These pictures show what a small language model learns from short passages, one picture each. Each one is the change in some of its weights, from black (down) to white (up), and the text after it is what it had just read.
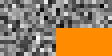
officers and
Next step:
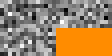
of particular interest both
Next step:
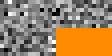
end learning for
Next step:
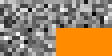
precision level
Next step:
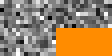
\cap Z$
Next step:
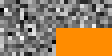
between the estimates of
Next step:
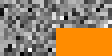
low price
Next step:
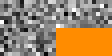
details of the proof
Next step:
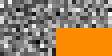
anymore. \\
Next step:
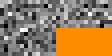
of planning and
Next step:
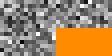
research was conducted
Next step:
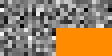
nodule may
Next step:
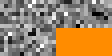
deduce that the
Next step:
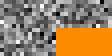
difficulty is that
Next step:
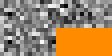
assessing the
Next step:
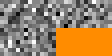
three existing
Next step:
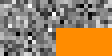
or (\ref
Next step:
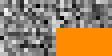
depending on the
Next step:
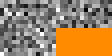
when we apply
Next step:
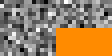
A}$ will be
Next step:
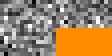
reach the
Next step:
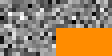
pest suppression
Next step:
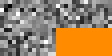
was detected
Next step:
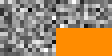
iris. The
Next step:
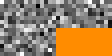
domain use cases.
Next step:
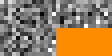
novel histological
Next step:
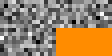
regular functions on
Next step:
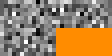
at room temperature
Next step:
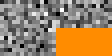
from being true.
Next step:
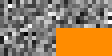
and the potential for
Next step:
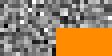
role. Fix
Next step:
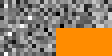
a geometric realisation
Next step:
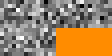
and GSM
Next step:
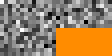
Care and
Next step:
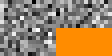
the option of
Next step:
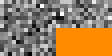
recurrence formula
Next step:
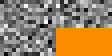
Front left
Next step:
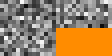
T_f and
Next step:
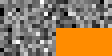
0$. Since
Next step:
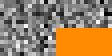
holds. According to
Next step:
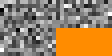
on the individual
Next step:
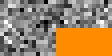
model outperforms
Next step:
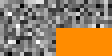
obtained in this
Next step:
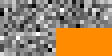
the use of
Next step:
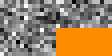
value, being the
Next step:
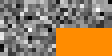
been compared with other
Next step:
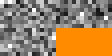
numbers $\rho$
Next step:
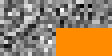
and distributed very
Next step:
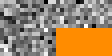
system directly and
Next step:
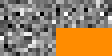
0 were added
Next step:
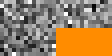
was determined by the
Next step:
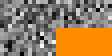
spa tourism
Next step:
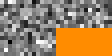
We assume that
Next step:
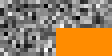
of sustainable development is
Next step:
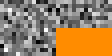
online application.
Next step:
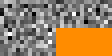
in the transport
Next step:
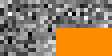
of a state
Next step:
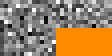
conformation of the
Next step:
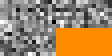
study concluded that
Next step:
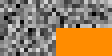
that: Theorem
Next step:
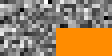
we ignore
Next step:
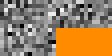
and the use of
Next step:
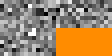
constants. The
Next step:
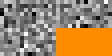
in between the
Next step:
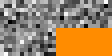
consider the following
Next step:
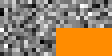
the title in
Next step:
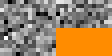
so that the business
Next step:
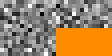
write $\pi =
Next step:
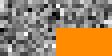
give a general
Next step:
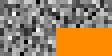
room temperature prior
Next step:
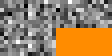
Kim dates
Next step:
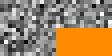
comparable. The
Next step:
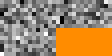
proof of existence of
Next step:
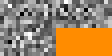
progress in
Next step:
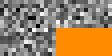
different model datasets
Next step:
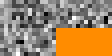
\item If
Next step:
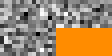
by $g$
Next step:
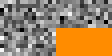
on assets
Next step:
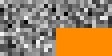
3. Cold
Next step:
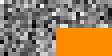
a recursive
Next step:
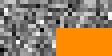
by which knowledge,
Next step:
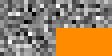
may define $\delta
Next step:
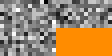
part. One may
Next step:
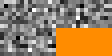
contrast between
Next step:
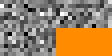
more precisely the
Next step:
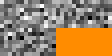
corresponding to the
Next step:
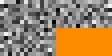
both linear.
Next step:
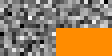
emit the most
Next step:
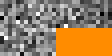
have to supply
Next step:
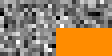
in Fig.
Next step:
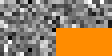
boundary conditions. This
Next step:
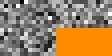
Letters A,
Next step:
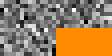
between reflections.
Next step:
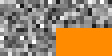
metric spaces and
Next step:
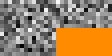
covariance matrices
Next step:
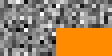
System Law
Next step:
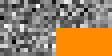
improved versions
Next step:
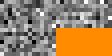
column, means
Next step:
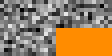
of electrical
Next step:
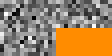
numerical values in
